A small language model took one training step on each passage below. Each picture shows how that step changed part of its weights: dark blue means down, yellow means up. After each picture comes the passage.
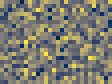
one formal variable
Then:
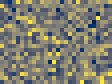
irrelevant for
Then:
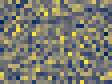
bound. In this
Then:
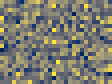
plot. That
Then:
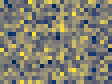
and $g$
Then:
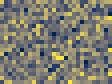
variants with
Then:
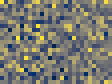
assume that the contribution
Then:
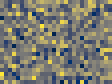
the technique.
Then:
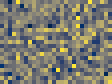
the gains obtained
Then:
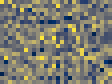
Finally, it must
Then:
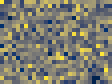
into a characterization of
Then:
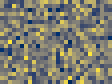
this secondary component is
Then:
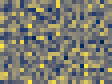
Order by
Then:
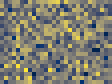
some of our results
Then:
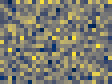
n}}$ for any
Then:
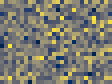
(3) follows
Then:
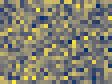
of an integer
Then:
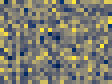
may define the
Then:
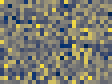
13 shows the numerical
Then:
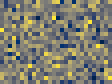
holomorphic function in a
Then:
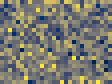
of motion must be
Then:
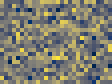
this is a
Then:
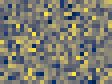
equations, and parameter
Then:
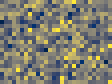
with the far end
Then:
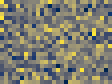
then define the deformation
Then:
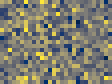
much stronger than the
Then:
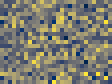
critical point where the
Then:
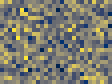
implies that $$
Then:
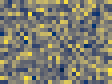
the information on
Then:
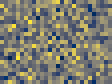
generating set for
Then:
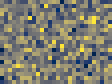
\Delta =
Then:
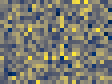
as was the case
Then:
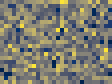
section $s$
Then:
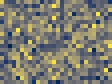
on the official
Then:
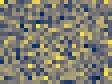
assume a Gaussian spectral
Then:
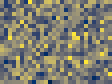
and offering
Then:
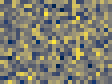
building blocks for
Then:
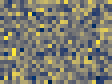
the framework of
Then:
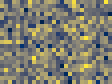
have the asymptotic
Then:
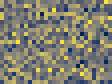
record the
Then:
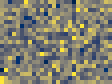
the front-end
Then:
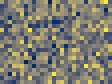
has been included in
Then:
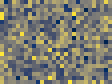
provide valuable data
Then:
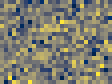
a brief introduction to
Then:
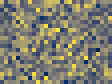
of such a
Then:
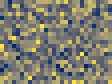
the series.
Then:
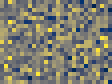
g})$. Thus any
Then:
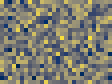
to iterated
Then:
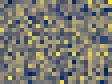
final distribution matches
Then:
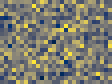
concerned with uniqueness
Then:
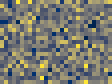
sample for each input
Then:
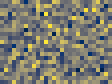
During phase
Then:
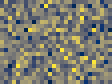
i \text{
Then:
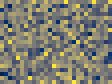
no edge connecting
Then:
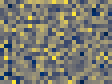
$A$. This
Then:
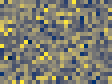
& \emptycirc
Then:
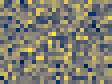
to sustain
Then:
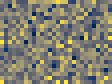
a valuable resource
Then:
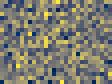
knowledge, this is
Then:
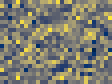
on the regularity
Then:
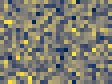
dispersion relations for
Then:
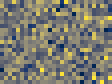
variable only (independent
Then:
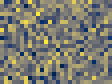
isotopic to
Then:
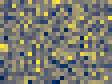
with remainder
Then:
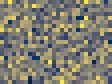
decisive step
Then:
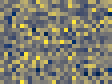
key feature being the
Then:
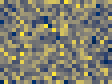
of $A$
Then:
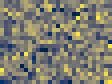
from the date
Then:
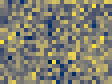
we introduce our working
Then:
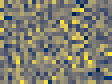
collapse of the
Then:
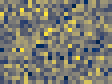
origin of the effect
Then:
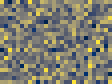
to propose a nonlinear
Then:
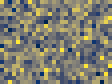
to the isolated energies
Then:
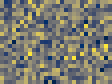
and theoretical charge state
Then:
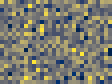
sensitivity map between the
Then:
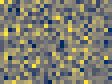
Then we have \[
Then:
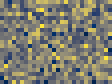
the design point of
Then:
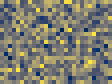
of the Small
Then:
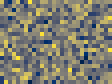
to interpolate
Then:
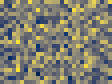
in the nuclear
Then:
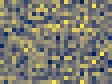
open condition, it
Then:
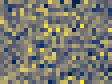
orthogonal Borel group
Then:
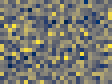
following. The
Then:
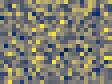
the language. In
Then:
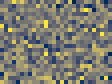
: X\wedge
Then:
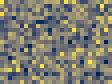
since the solutions should
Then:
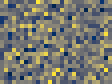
A vector field
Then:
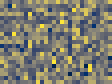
the metallicity measured
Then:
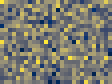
Hence, we see
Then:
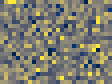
\le d}
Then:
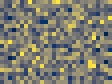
with the known
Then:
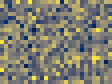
for each rational number
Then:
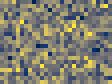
space of the
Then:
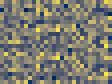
pass up the
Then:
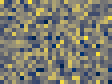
to these lines are
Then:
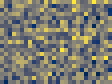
the mean were
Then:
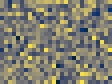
the increment
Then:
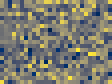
the coefficients occurring
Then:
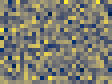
show below that
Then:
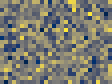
be seen to
